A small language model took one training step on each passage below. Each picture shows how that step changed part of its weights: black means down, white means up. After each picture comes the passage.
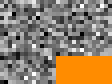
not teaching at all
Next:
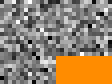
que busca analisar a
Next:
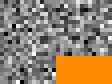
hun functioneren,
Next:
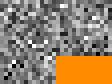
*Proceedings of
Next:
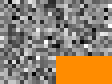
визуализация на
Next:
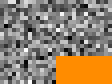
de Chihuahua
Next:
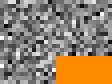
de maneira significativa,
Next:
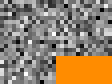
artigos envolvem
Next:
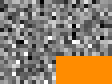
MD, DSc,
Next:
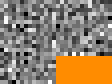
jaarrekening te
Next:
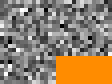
de soberanía que
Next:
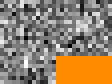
usuários. Nesta
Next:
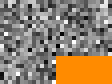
em relação àquelas
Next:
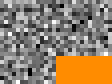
gäller antalet
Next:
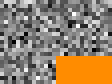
noche y con el
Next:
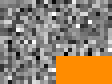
- **AUTEUR
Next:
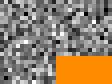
encuentra reglada en
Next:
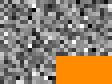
магма стали
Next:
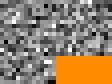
te verschillen van
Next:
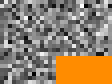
mais positiva de si
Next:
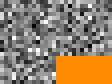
topa olmaydigan
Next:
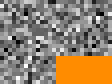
otros consideran que la
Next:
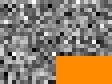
criação, seleção
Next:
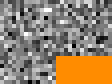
definisati kao
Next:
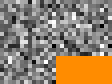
Gráfico 2.
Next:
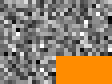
Starsonic cu
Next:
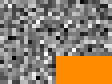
и основные принципы
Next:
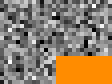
Möge der Same
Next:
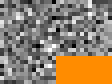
oder Kursaal
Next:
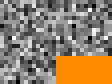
uchenoy stepi
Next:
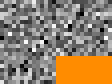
el manto y el
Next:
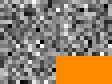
speciale, dar și
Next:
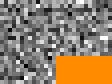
musical? Os atores
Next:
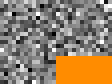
essencialmente na
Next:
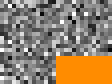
mejorarse creando herramientas
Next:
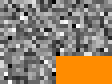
divina”, e que,
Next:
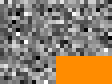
lozim. Foydalanilgan
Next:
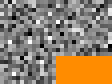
коливань за
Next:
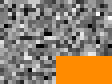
bir qalam bila
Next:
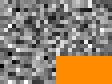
zaif bolalarning
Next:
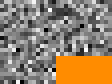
su evitación,
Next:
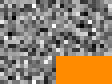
yordamida dala yuzasining
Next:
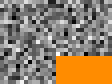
tema de la justicia en
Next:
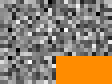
entre as ciências.
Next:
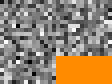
B, Bruxelle
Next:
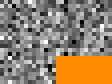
у проектуванні
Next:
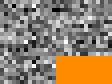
taraqqiyparvarlar ham
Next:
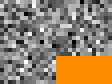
structurile economice
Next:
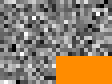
da yer almıştır
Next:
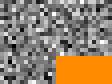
lado a ocupação
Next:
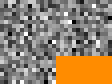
em Salvador, ao
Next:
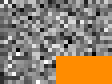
средством повышения
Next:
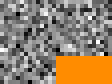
tinglab tushunish kabi
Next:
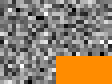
the analysis results, it
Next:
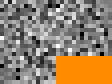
діяльності та кредитного
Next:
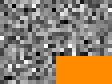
taraqqiyot strategiyasi
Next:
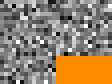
tarif tizimlarini, shu
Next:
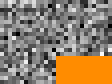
o precarias, ya
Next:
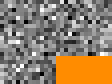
що призводить до
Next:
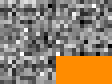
o interesse público; a
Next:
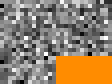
empfindlich gegen
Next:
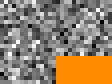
groapa tezaurului
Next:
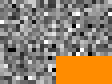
trabalho, entre outras
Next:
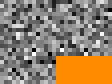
dos clubes sociais
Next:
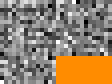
o consentimento das
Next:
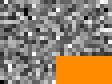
foizgacha, qolgan
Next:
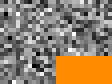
Sanoat Texnikumi
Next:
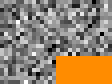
à l'aide des
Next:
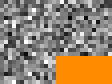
як 5 і 4 бали
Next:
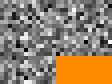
complexos e históricos,
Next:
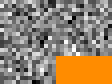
tanto ellas como los
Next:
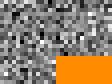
física do trabalhador,
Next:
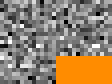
Magnolia L.
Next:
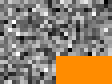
se recuperan estos
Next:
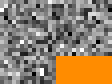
der unzureichenden
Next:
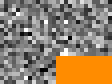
17 Naqd pul
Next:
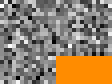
терминологической и
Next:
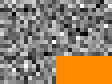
ko‘ra, har bir
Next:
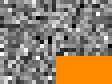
van de Handel”,
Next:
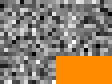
chuqur anglashni
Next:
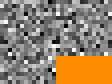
identificadas, tornando as
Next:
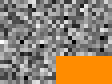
10 de mayo de
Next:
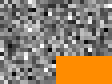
они работают не
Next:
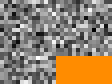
سعد نحس
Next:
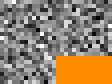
e massagem tradicional
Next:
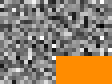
la gestión del conocimiento en
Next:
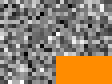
that the students show
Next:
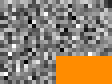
aos regulamentos trabalhistas
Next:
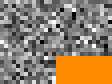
Diskussion zur
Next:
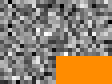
участвовать в
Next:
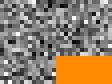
prevenção do CCU
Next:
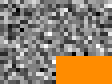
the possibility of popular
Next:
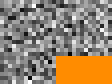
va DFMS
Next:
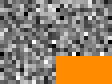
solib, u haqida
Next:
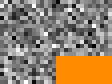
Файрат қилиб
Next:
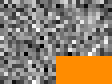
состав илов приведён
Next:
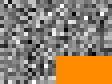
с традиционными
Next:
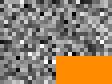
debo. JUA.
